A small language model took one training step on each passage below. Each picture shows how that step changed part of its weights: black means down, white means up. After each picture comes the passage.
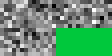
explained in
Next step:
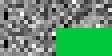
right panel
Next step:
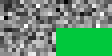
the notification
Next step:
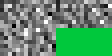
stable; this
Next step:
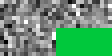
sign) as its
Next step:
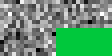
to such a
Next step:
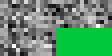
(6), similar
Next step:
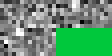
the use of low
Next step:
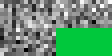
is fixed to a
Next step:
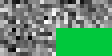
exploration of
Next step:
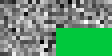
this section is control
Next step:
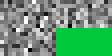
could shift the
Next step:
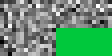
its slow
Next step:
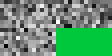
the kinetic
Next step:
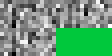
are with the
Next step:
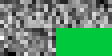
of material
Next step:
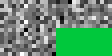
edge filter
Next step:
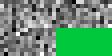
is defined as the
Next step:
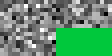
low luminous
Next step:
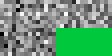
to note that
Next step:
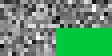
the first two
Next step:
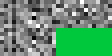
research was
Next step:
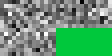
limited to
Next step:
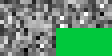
of $\chi$
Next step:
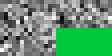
and opposite
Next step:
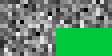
presented in a
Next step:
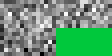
from 0 to
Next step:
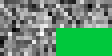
in the theory are
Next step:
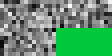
in the latter
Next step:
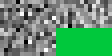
also tried
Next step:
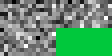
an internal
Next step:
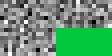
it eventually
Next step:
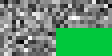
for any known
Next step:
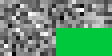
period $T$
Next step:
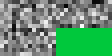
can produce a
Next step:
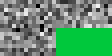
the interactions
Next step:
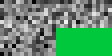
overview of
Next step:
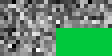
characteristics of
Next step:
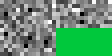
Yb and
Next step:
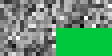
the imaginary
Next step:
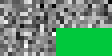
pole, we
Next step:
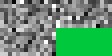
planar source
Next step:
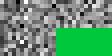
this depends on
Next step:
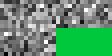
the continuum
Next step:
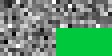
For any image
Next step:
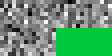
events into
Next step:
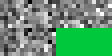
similar procedure
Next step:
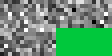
that it is not
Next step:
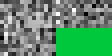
of stellar
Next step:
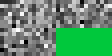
along single path
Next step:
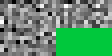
information theory have
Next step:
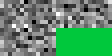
\title{ A
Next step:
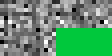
dimensional quantum field
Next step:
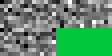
stacking model
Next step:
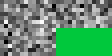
points where
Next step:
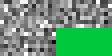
point, we have
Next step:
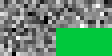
own the
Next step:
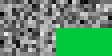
be compared
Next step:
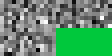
reflect a
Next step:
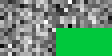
obtained). After
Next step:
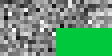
moments, we
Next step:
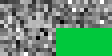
of temperature just
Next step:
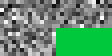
reference frame
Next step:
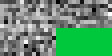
weighting field
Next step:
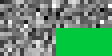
of captured
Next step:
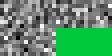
double ratio
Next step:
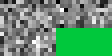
room for the
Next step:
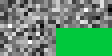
There were
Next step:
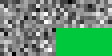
using a {\em
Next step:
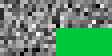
the particle.
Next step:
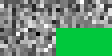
is due to the
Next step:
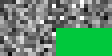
frequency sector
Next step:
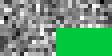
hand, the
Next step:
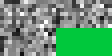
by the following
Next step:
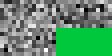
the improved method
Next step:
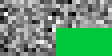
operate while
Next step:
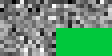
integrating using
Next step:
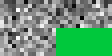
compute the
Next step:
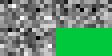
processing systems},
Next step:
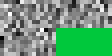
to the other
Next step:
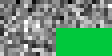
sign of polarization
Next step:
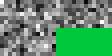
rlu in
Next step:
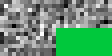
This confirms
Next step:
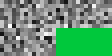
these results can be
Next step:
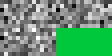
this region the
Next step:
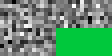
index does not
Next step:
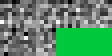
elements of different
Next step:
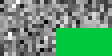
of Hunan
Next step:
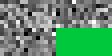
and variation
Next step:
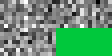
or implied,
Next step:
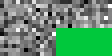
disformation tensor
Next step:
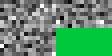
measure the masses
